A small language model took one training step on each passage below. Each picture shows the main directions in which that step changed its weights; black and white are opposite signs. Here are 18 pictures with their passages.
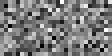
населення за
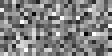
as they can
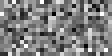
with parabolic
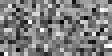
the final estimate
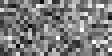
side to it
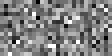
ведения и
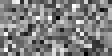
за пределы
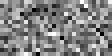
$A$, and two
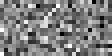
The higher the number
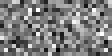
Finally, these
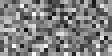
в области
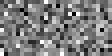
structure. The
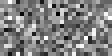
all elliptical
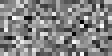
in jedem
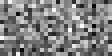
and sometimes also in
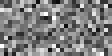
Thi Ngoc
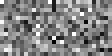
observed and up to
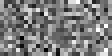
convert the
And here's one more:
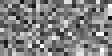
the time interval between
